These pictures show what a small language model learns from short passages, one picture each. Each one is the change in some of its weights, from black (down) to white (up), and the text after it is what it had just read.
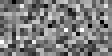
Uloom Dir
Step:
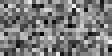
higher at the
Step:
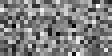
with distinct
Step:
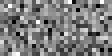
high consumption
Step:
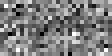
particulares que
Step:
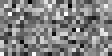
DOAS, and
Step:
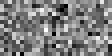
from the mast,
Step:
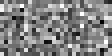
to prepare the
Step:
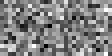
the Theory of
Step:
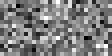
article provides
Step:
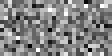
the world
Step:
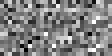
characterize the
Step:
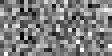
the optical distance
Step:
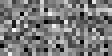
is initialized
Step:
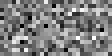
as a result, both
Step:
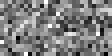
repository at
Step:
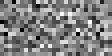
peaks in
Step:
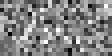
this study are: -
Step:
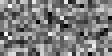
others provide
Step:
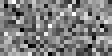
author =
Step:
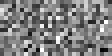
*J Acad
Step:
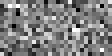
werden bei
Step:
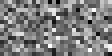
of a hot
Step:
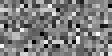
for the present research,
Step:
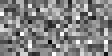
Work. –
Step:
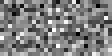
межах 5
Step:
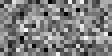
and licensed
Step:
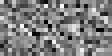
diffraction was
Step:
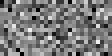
autores, está
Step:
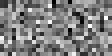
Kyiv et a
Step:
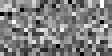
was facilitated
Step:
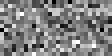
be specified
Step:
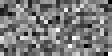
do projeto
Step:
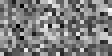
to increase the
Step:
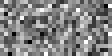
1 and 2, The
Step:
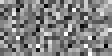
Atual KM
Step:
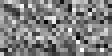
by Romy.
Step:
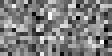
eni strani
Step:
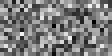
information of the system
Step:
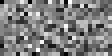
oqimlari –
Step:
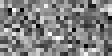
a importância
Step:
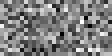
and a specific
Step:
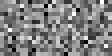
The earlier
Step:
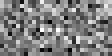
this study were to
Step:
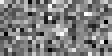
qilgan holda
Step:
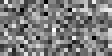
flow method -
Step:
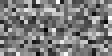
figure. The
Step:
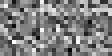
in this study are in
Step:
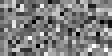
shows a significant
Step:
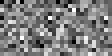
обучения и
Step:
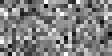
Sulfate von
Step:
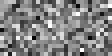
Code availability
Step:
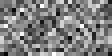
effects of a
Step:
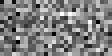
terms of peak
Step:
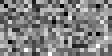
function; the
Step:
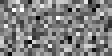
The height of the
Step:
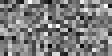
and boundary
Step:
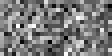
within 30 min,
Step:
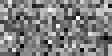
the structure and
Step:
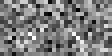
model rather than
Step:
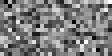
adopción está
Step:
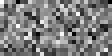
recursos en
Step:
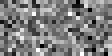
source, if
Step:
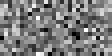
A universidade,
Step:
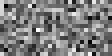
de la faculté
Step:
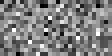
У листі
